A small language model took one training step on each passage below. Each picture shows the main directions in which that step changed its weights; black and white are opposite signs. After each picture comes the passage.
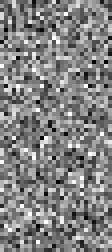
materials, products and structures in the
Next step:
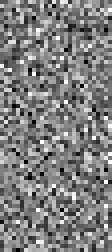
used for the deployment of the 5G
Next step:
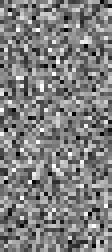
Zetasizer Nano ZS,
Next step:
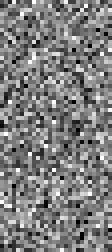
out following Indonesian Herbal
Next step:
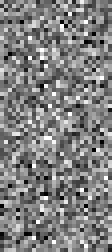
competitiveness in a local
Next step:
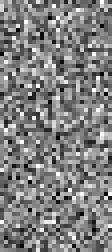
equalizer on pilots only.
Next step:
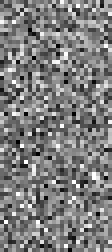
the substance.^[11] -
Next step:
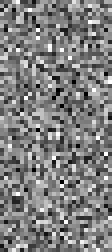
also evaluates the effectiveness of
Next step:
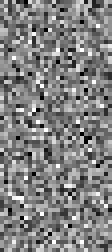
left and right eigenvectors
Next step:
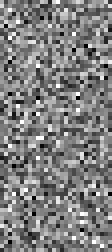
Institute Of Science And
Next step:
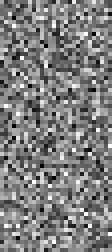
of automobiles, the streets
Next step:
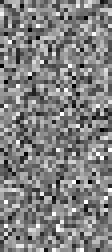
technology (Koutsoukou,
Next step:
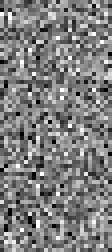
number basis and 59.55% on
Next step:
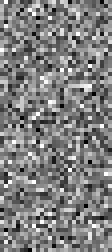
the motives and causes behind
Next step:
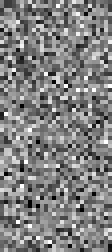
two different assurance levels. - High
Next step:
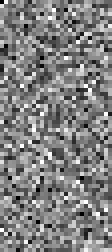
sorbents were studied by measuring
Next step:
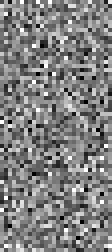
Anambra State Bureau of
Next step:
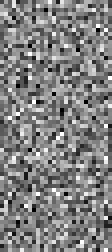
Ipsum has been the industry's standard
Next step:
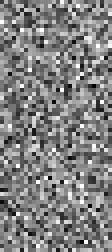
the stalker does not use and is not
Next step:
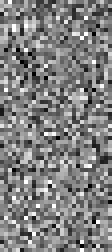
various multicultural aspects like
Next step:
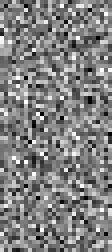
stability and maintenance of segmental
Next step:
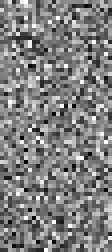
important issues like workplace stress, communication
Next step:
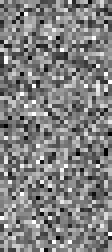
a small number of population, this study employed
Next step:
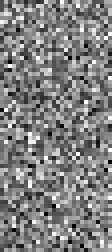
this meaning. The connection between his creation
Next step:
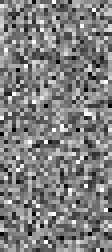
parts have been donated to the association
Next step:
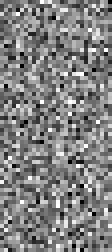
for L_{PDE} is delineated
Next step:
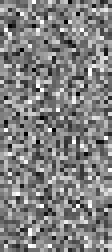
Gondar zone. The objectives
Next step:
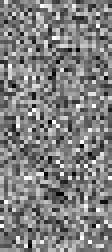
ABSTRACT Introduction: In
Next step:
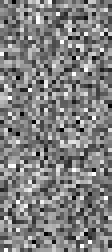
Agence Française
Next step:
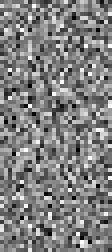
and miRNA dataset. In
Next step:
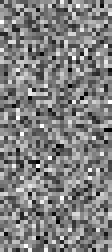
the subsequent reduction of the overall
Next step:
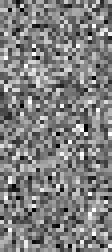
well-tuned system, different touch
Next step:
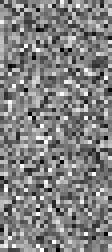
the good expected economic performance, this
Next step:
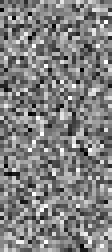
original trajectory. The resulting
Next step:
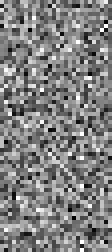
available operating hours and optimize
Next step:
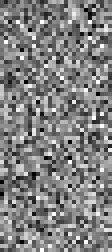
discouraged. It is recommended to
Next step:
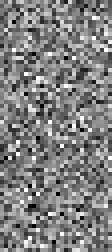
with this anomaly are born
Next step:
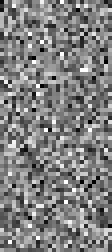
outputs simulations or experiments. The different
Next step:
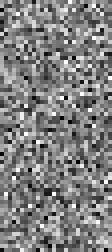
instruments consist of process assessment in
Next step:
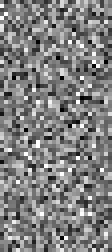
and integration of quality strategy in the components
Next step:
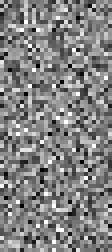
put in a database, and then
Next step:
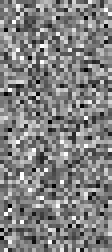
a 355 Distinct Latent
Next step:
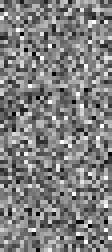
and cultures will be a great lost for
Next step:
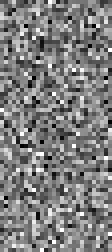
job rotation, conference and simulation are
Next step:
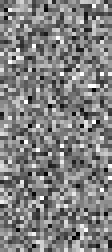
Shield exercise — predate
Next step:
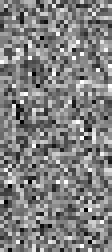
evaluations of crowdsourcing
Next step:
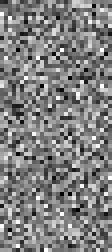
content of their comments in municipal
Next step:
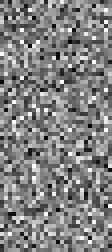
or especially large companies, are more
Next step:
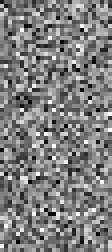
water source and high resident areas have the
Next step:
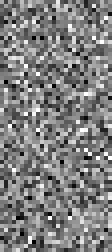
is randomized. There are 5
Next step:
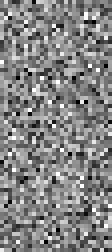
suggest that these disinfectants could
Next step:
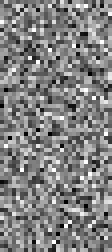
the selected wavelength against the
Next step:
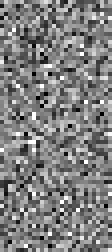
and final approval of proofs.
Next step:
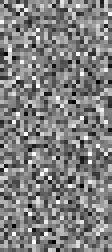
the project coordinator and the EU project
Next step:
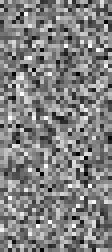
a great asset in this respect. In
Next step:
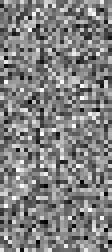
direct and indirect drivers on individual
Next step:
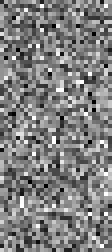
on alcoholic beverages in
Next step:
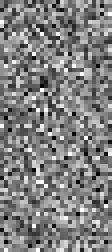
that of T_1^e still limits
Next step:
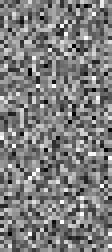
manufacturing companies and
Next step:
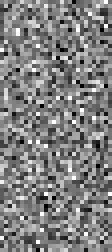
transformative opportunities in Nepal
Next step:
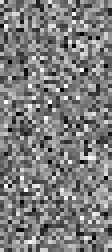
addresses three different levels of cyber security
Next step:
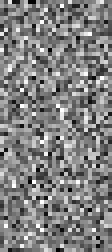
real-time retinal images
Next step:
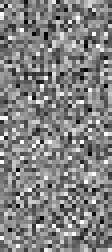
pure CO₂ hydrate in the
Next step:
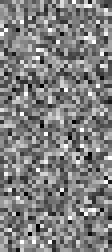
computational-basis measurement has been
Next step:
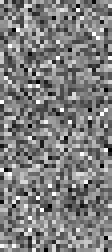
examines the plasma serum levels of
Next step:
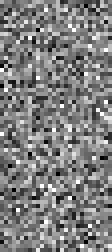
is forwarded, through the application of a
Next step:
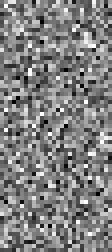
2 1-D flow-cell experimental
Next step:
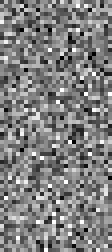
the GW events, the injection set
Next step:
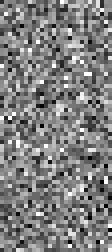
for all items during storage. The
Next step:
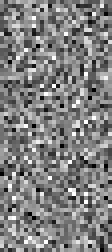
turn out to be misplace
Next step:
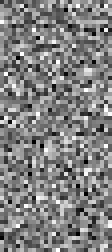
the Member States should include in their
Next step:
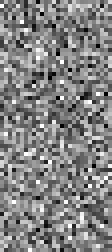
plays a significant role in this integration. The
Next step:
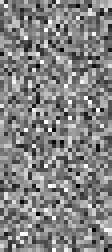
researchers identified the existence of concentration
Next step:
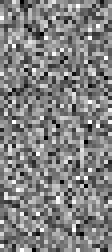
perspective. Yet, staffing
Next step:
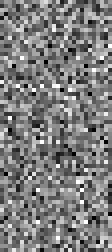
and to ensure that its benefits are accessible
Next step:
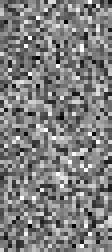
2016. An empirical study of the relationship
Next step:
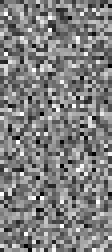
Observations of the participants revealed
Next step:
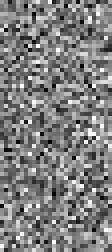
The standard deviation is relative and
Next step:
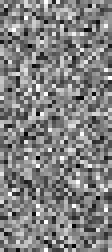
increase in the activity of muscular
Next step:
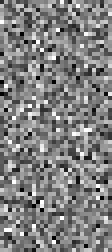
the individual). This lists the life experiences
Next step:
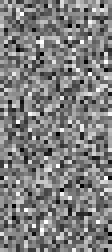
to work with high quality, which is a form of
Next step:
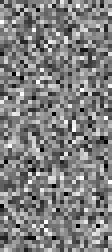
the boundary layer transfer
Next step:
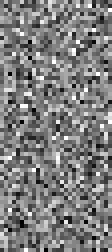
inclusion of diverse ethnic
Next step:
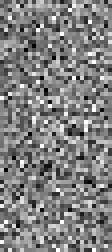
District Magistrate and
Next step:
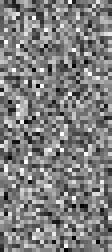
labella brown slightly
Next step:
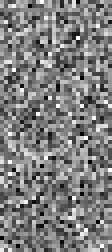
Intelligence and human beings will in
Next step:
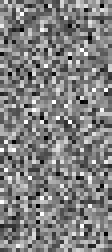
to curb the damage [20].
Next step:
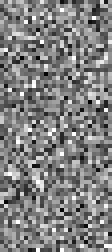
– this could also be due to a lack of
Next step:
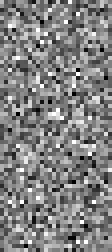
Grassland and meadows
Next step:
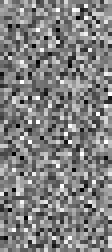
REFERENCES -
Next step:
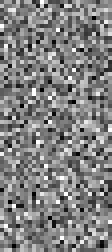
systems in that they are used to analyse and
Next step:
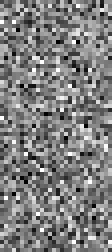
the subject by local filmmakers and
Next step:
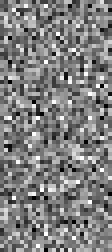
utilized to ensure their applicability to our
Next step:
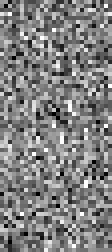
3 Family type Single 16 7
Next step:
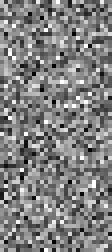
Institute of Cardiology,
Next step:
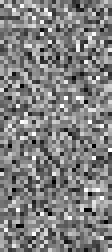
were incubated with the aSyn variants
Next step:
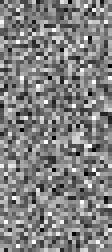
in Section 2. The real time applications of
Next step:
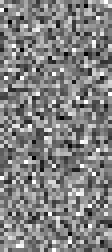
preparations. Conducting experiments,
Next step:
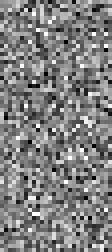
- Data sharing should be supported
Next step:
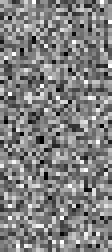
governance, corporate social responsibility
